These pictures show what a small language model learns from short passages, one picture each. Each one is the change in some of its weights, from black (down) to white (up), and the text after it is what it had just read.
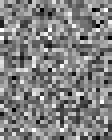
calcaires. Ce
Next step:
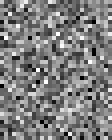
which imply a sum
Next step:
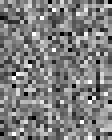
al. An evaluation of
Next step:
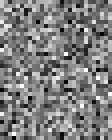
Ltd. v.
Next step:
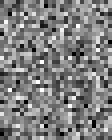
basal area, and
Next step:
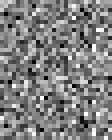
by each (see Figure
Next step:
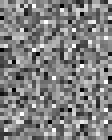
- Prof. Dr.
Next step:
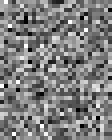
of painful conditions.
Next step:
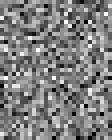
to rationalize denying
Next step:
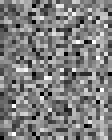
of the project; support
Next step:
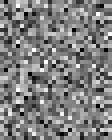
However, limited attention has been
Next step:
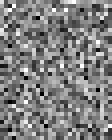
(*the ministry of
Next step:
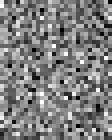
жалб этиш
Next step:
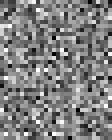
Kutubxona –
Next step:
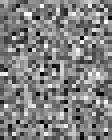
including landslide
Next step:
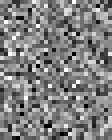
oleh narasumber
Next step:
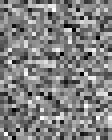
this project is software could be
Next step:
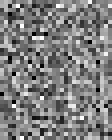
in which the property of
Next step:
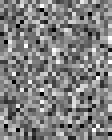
screening will be carried
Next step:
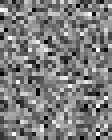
and uncertainty in behavior
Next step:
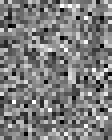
mainly in some critical work field
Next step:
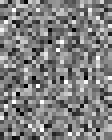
dengan penyair karena
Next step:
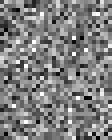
80% in comparison to the
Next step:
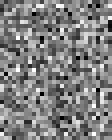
objectives. Regular evaluation of
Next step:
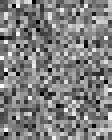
educação e motivação do
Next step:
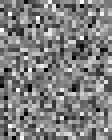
на отсутствие
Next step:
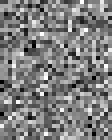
hour with a leather
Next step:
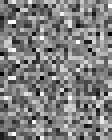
the language situation in the
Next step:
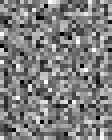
approach. Institutions of higher
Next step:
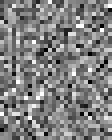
bioinformatics tools
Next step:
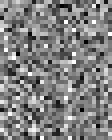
by this process. The
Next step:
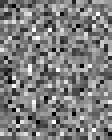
sizes were less than
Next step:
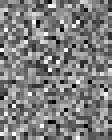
Objective: In
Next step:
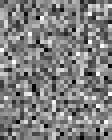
are often inaccessible
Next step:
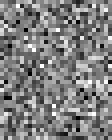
to pressure drag. Figure
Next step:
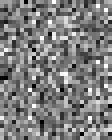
precision farming treatments
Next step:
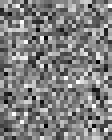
studies (in which whole
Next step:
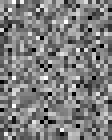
compliance with all ethical
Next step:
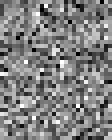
dl_B9 are
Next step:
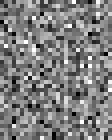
article ambitionne de
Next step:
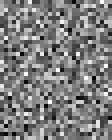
в освітні
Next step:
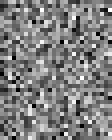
1. Bedingung
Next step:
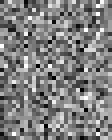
and weighted means to determine
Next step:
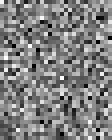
importance of this research is that
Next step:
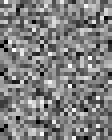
magnetic materials that are
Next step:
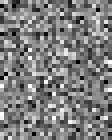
is increased motivation for social
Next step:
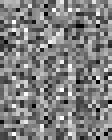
in time; and in
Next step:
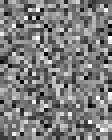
y culturas en
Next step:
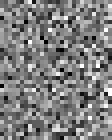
العمل السياسي
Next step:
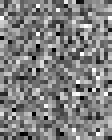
digital. Evaluasi
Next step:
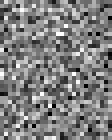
espera estimular o
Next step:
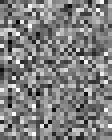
1.79 which was found
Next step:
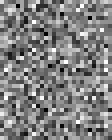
verfüge ich über ein
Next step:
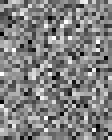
6 years and above. The
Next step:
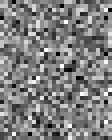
te hebben. De
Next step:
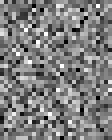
The following sections provide an
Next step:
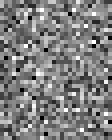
рішення про
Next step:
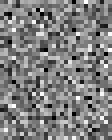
only one node for the
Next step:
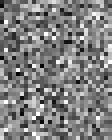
of Interest The authors have
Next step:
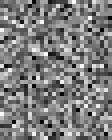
identified typical work on the
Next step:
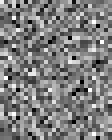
national development efforts effectively. This
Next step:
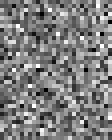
manera en que se
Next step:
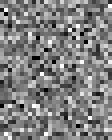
of proactively managing
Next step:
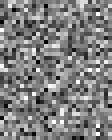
possible reactions and emotions
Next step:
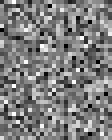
and queuing caused
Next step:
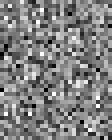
symbols and understand any
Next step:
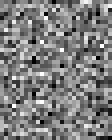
psychological intervention at that
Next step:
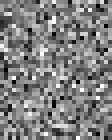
cycles to activate
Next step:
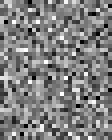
cheklangan: -
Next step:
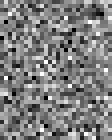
orqali bolalar predmetlarni va
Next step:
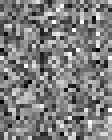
liberdade de estar
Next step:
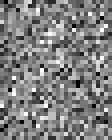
is possible to produce with
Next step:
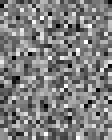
cultural exchanges.
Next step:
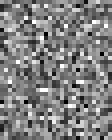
Bulgaria, project
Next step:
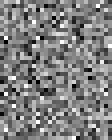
for the issuance of
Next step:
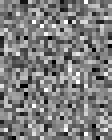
Economic Surveys:
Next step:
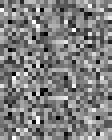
of inclusive competence of
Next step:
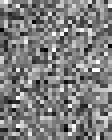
mines, which can be
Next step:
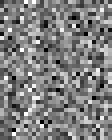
of speaker identification
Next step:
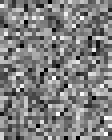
Bhutto Medical
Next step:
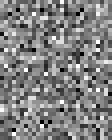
of CIL algorithm and
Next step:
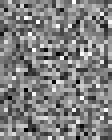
Telangana, India
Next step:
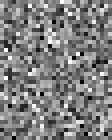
in occurrence. This
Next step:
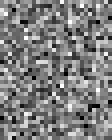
nome social, à
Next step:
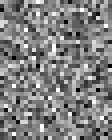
for D=3 mm
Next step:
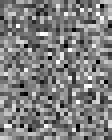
do enfermeiro,
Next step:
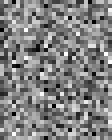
como o mito de que
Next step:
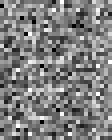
tool was flexible, and
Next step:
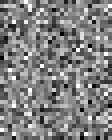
THE COST OF
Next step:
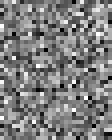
curative option for patients
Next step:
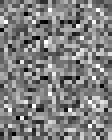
het mogelijk
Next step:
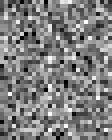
hissiy holati
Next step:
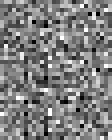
Globally, about
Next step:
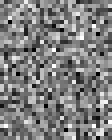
German participation in international
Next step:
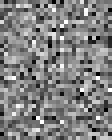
the x-threshold and
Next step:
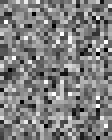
performed in simple cases and
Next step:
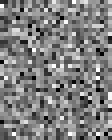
in lower grades and poor
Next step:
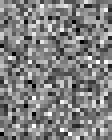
Regulation. Finally,
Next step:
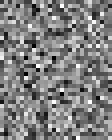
Európy –
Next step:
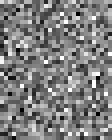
Sarzi Braga
